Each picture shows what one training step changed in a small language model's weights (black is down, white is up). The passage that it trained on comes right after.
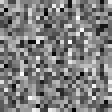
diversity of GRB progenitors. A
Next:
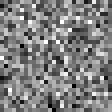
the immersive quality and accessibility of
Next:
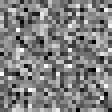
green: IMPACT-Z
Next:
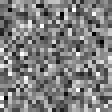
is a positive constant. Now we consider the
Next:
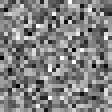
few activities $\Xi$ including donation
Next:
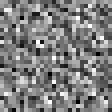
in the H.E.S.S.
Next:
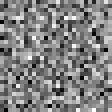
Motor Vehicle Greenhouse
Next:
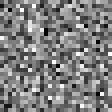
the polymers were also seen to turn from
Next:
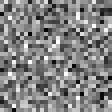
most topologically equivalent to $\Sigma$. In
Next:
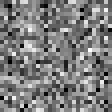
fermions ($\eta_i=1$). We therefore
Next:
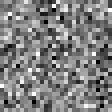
about CE may have important consequences for general
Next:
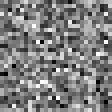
that the spin 3/2 part is absent
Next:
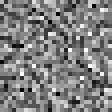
input condition, the mel-spectrogram
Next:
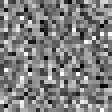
compared with the free-running comb (black
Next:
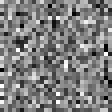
implemented to explore various guard ring and
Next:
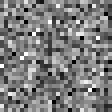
+2$ dimensions, the above solution is
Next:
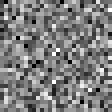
effects that dramatically influence the band profile.
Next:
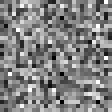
radiative flux is being blocked. The resulting atmospheric
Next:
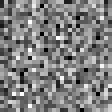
for magnetic fields parallel to the [001] directions
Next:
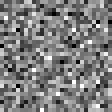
found to impact the linear growth rate of magnetized
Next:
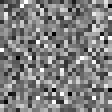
emission spectrum. The grid resolution is limited only by
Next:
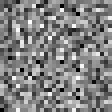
total resistance of the sample becomes:
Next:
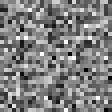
and abandonment is always the product of
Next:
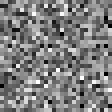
to orthogonal subspaces and could be determined with
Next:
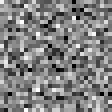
intensity (\ref{sct16}) on the
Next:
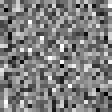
function of $n_b$ the baryon
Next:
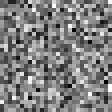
spectrum access protocol for the SUs under the scenario
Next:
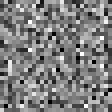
the number of protons, and the amount of
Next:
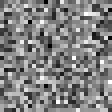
models such as the XXZ spin chain
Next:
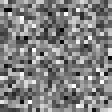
that in the absence of anisotropy a clear ferromagnetic
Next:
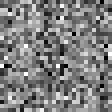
our metric has been altered due to the
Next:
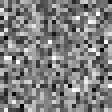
with smaller volume.) In this picture $\Lambda$
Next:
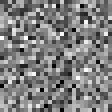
(black lines) describing typical values for
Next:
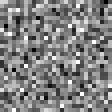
Based on Regional Climate
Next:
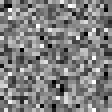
``apppot-run'' which has to
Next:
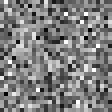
heavy Higgs scalars while allowing for a large mass
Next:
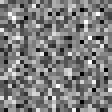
consequence of the high symmetry of the original,
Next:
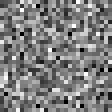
bounds the $L_1$ norm of the
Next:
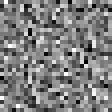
methods (e.g. MD),
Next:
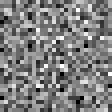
the competitor's population can be used to
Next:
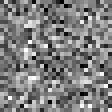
then we expect a momentum dependent mass function which
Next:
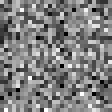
of a zero dimensional glass composed largely of
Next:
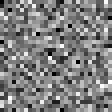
the small reverse gain, the small-signal
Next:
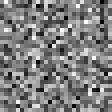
WIMP, $\tau$ is by many
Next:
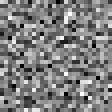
relative to the initial field strength grows by 10\%
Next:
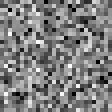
our community has been increasingly leveraging it for
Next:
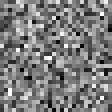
is affected by many-body effects and does not
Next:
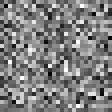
DeepJSCC and the four schemes under
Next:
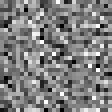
surface of molecules on the surface is sufficiently
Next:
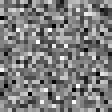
non-local interactions is not fully compatible with a
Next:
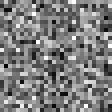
as determined within a class of string models. We
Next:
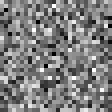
singular vectors of the effective channel matrix. Note
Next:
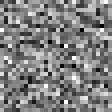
,\: \forall \mathbf{P}\in
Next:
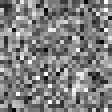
constant $\Omega_\Lambda=0.7$
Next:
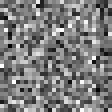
stated in the Introduction, the problem is
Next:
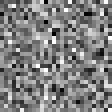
\section{Twist-3 fragmentation
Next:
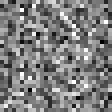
at $1.45$eV below the
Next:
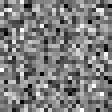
adjacent electron-positron pairs,
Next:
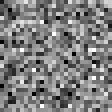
Einstein-Weyl geometry, dispersionless
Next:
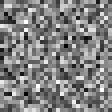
compiled in De Grijs et
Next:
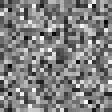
the coil, the flux through each element
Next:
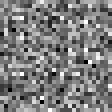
part of the continuum (seen in
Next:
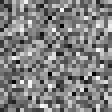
rotation until the pump field is turned back on
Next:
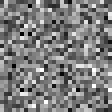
steady state A (i.e., the potential
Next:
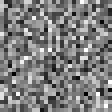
competition between the destabilising effect of
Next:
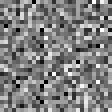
authors could not be retrieved from the
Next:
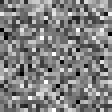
\begin{figure}[ht] \centering
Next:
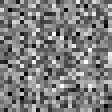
step 50, the conditions of {\bf
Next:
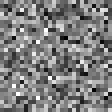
given by the $l=1,
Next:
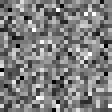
time we have a moving contact line problem. Such
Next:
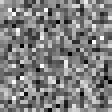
Schiavone$^1$ and P.
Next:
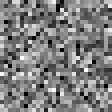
twisting two layers with a tiny
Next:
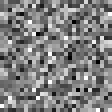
from the galaxy centres for the full sample.
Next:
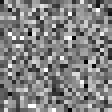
serve as the first ever on-sky
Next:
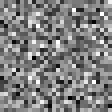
aim to complement this work by covering the full
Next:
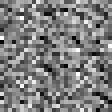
in some special cases: one case that when
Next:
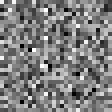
sawtooth-shaped density
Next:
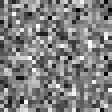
[25], who studied the resonance frequency of
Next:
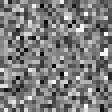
for the broadband photometric completeness, we assume
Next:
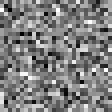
condition leads then to Eq. $(69)$. Let
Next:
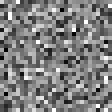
representation of $SL(2,C)$, the
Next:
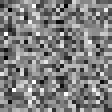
the prompt emission of five gamma-ray
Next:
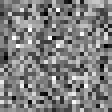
In the 2HDM case a highly relevant parameter
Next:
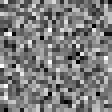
and $d_{i\sigma}^\dagger$
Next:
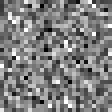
Science Foundation (United States), the National
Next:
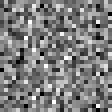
for oxygen abundance estimations, which
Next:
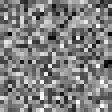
drive the reduction of fumaric acid
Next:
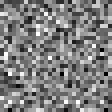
nuclear stopping in the calculated/simulated
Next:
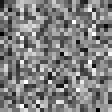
the beam. We collect muons on a
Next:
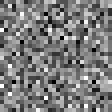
sets of time- and position-dependent numbers.
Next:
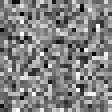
means of IXS in cuprate
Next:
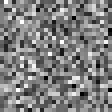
such as shower shape or ratio of energies among
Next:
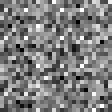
{journal} {\bibinfo {journal}
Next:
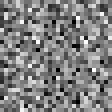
and dimers. Finally, section
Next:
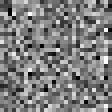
solitonic sector. Gravity effects become
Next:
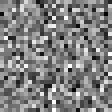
hydration into the theory by Levin
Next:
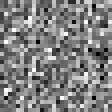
The final sub-mm data cover an area
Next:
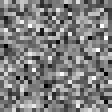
This is greater than zero at every resampling so
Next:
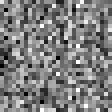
adoption of a passive electron shielding
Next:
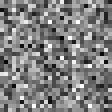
computation of how ripples in the bulk
